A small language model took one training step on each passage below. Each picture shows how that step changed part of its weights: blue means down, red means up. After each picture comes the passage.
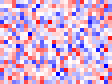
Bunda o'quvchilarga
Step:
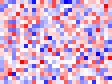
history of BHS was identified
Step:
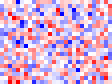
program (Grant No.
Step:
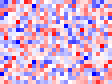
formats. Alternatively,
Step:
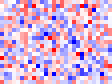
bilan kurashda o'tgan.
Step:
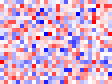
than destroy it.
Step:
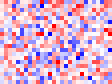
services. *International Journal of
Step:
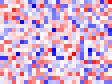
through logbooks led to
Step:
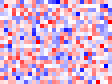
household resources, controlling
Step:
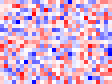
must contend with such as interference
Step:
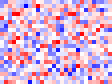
penggunaan faloak
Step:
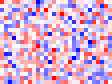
that directly references a block
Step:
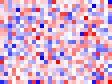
in the hydrogenation of
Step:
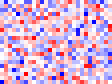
This may affect tractability and
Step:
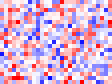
no clear consensus among people.
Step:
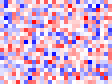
legal frameworks are far from
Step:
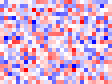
masofaviy ta'limni
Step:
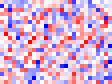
messaging apps such as
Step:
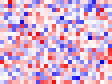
of the parameters when they used
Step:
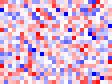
IRR estimation, and
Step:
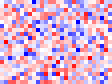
party to adopt for the
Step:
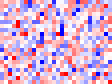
chiqaradi. Bunday
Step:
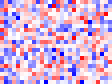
network system. 3.2
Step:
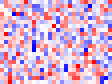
proximate mechanisms with
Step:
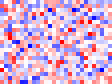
baholashni aniqlash,
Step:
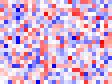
Т.А. Восток в
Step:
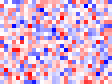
3) search for articles with
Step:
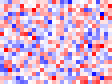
database tool, we can
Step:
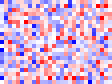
whose entrance examination
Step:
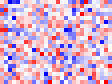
Medical and Natural Science*
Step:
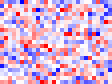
thermal [14], and
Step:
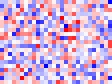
adolatim tufayli
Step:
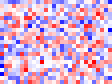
offer the following quality conditions:
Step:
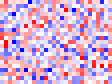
роль в оптимизации
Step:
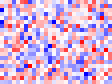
seus Impactos nos
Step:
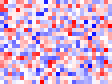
to theorize trauma,
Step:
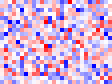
яратиш каби
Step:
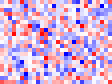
Abstract There is no argument
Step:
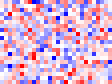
The rigid active
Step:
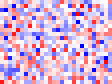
matter if a key is pressed
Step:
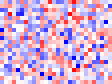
contraditória? Para
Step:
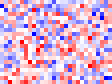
The field study consists of
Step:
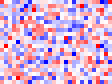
temple, south,
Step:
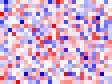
P., van den Dool,
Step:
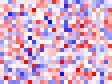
relies on a database of
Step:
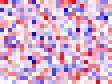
in practice are presented and discussed as
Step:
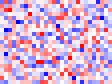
заболеваний была
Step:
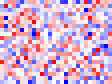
than through traditional teaching methods over a
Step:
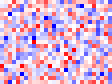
tezkor moslashtirish,
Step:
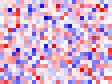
escuela como centro de
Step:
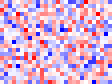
ошибок и в
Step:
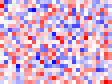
some the international practices that have
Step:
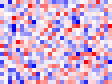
Marițoi ;
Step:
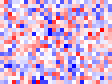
aula Un TE STEM.
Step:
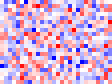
amparando os fraternos
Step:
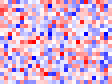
sido seleccionados por la
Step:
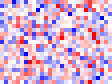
in our study use of rescue
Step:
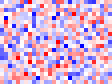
primary healthcare in many
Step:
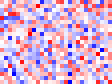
2017, have become of equal
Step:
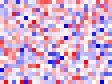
nas crianças:
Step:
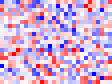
out different cultural tradition, and
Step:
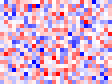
student to appear for it.
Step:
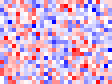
added to provide a final energy
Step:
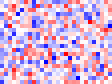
than one hundred years, its
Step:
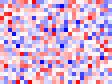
range is 86.2 to
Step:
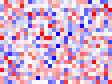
with specified guidelines.
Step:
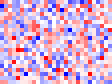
DE algorithm's best result was
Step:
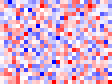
Business and the Law
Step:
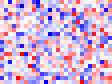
de tarifas comuns e
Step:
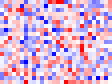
Desmet and Hekkert
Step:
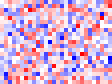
providers Relevance This can be
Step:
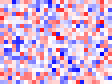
be reduced further. II.
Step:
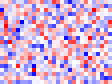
Nacional Mayor de San
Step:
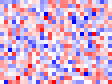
the underlying data cannot be
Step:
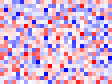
amaliy jihatdan
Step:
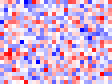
технологій посідає
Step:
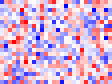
что улучшение
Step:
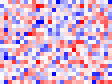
many college students in the
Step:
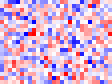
were collected in 2023.
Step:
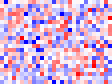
visual realm and blindness
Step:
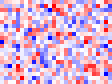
of tenses also adapts to
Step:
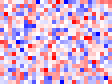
monitor and correct for
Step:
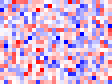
that go above and beyond
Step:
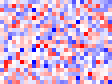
highest trade value development in 2014
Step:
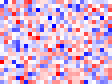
a ver su sexualidad como
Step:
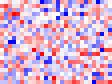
with the Widal reaction,
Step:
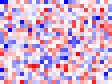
reasons. First is the
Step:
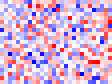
participants were able to answer
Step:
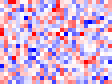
Kemerov davlat
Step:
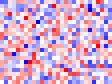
in sustainable assets significantly
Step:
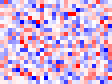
elution program consisted in 188
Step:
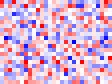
ziemlich freie
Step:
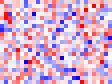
input towards the technological
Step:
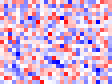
interaction of Ormosil with
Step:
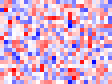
пардаси тешилиши
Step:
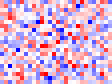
o projeto contribuiu
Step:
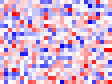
the developmental goal is provided at
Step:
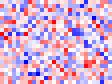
Lembrando que, em
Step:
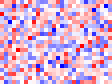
tashkil etishi va
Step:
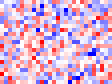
to say that single particle
